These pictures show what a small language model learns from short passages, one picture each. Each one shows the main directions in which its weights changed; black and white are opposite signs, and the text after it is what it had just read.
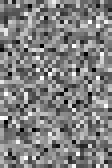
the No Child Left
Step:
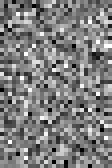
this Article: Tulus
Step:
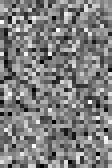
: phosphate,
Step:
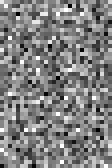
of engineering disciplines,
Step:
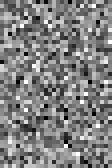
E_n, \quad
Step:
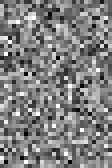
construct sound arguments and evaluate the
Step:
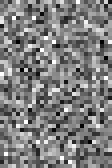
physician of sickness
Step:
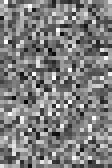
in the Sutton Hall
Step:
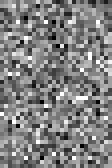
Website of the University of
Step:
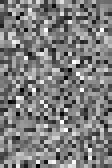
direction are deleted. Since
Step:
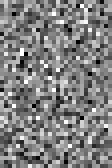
group in various biologically active
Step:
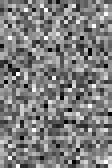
side is bounded in probability from above
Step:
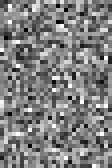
to less binding affinity with
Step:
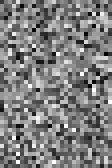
any additional mastering processing.
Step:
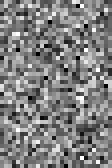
certain mismatch between workers and
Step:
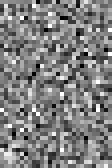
Percentage January, 2014
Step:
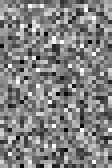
were classified into three categories such
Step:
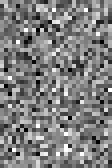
transport of topmost wafer
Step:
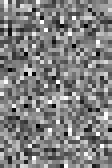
the data gathering with
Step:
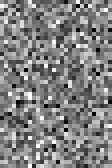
\end{equation} \item
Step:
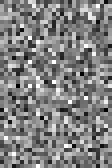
may find himself entirely
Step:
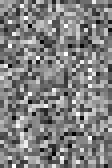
enthusiasm and
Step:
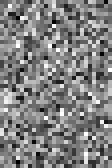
extragraded algebra. Adding an
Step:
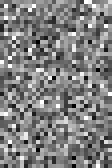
Fig 8 SAM character from:
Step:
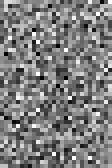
at the end of *The
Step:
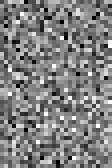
section therefore only describes the
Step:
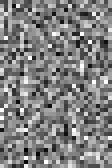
a set of statistical techniques widely used
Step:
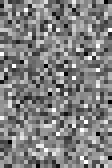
problem \eqref{a3}.
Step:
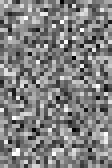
and proposed, but most of them
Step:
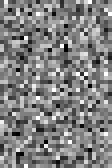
(SPSS) version 22.
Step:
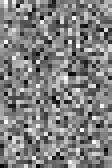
the algorithm $\cA$ satisfies
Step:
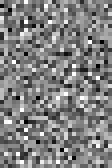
an upper bound of relative error in
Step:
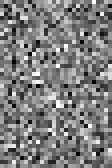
\baf{consider using
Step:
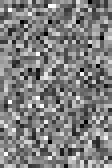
above, we see that $\widetilde
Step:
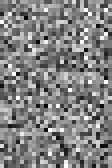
knot of the tree, from which
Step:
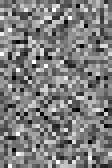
situation. Usually applied strain
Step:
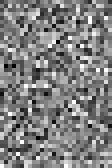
done were: - an algorithm for
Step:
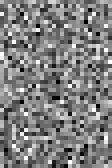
Randomized Complete
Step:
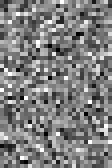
towers which die makers
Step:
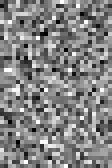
to adopt contractual structures
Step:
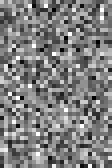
absolute and uniform convergence of the integral
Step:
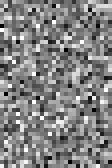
MBR of data objects and a
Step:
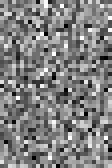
number of non-zero entries of
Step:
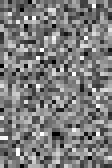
capacity, the FCCVD
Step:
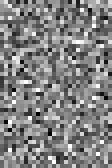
models using the approach outlined
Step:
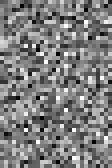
that of flowing parallel to the
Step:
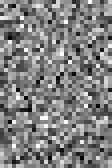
5% EC) on the
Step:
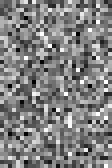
very straightforward, almost trivial, it
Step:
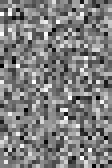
$n$ gives, via its
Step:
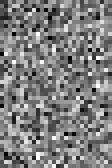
study includes all IT professionals
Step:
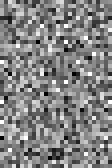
amplitude, indicated with a solid
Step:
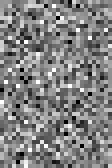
work in clinics and practices.
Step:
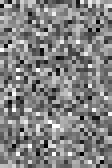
consecutive parts. An
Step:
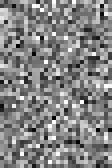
Further details can be found in
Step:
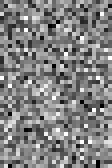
\in \R$ then
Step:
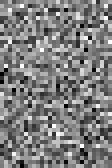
representative in a single parabolic
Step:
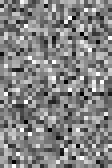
dx\, dy = \ln
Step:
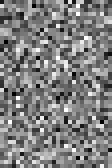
Results. The form of organization of
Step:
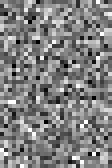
algebraic function of a power sum,
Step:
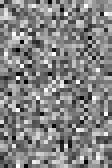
According to Eq.(1),
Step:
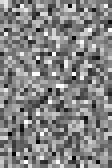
of the goal-setting system
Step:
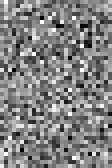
the closure of a subset $A
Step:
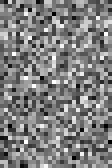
the need for a regulatory
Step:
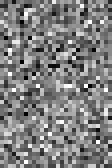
in opposition to the earlier
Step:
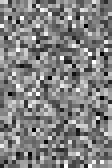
vorticity followed by random
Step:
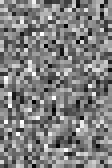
lacking experience in managing funding
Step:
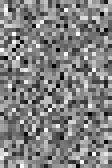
non uniform pattern can cause a
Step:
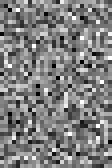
\begin{proposition} Let
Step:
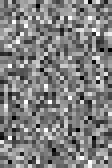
CXM ZEM GN
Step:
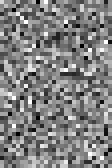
tubular flow reactor.}
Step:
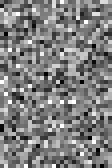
to 300km, with
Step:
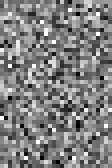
providing the property of convexity for
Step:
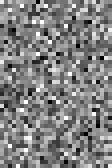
where $\delta_a$ is
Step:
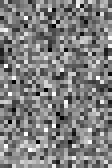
\V-category \K and
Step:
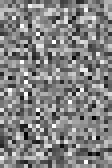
were formed as detailed in Table
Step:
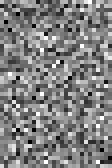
Step 2}. We consider the limit
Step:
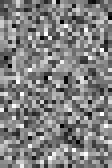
time which are given in the following
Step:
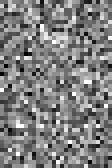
ultrafine particle exposure on
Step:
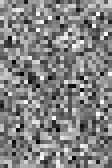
out many of the details and
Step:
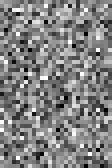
of paper, we suppose that all
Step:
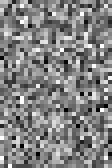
of novel and disappearing
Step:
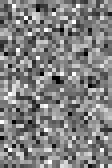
schemes, e.g. the
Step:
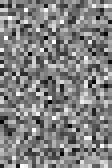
ratio, with heavy
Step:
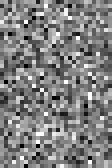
convex function is as follows. For
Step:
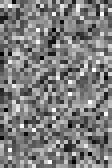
These two variables will be related
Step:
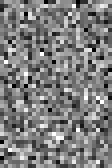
into the compulsory elementary
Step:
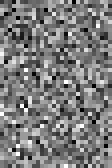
points of harmonic Bloch and
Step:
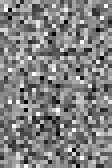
of the predictable crowd
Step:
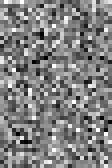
[8] describes “a
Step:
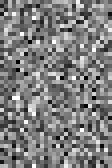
intrinsic values, such
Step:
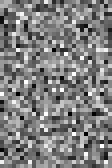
P. K. Das,
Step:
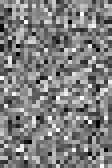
characteristic carbonyl of amide at
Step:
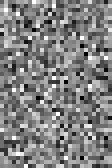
PRP has been shown to increase
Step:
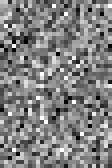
century is an important aspect of
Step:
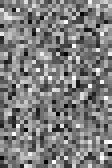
In short these Drugs have
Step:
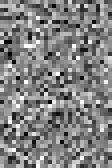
China. In Mainland
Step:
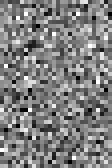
km² were selected to present
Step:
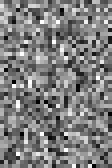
\right) \right)
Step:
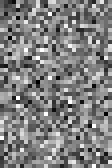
$\psi$ generates a periodic
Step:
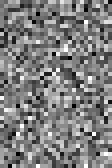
that are in different planes.
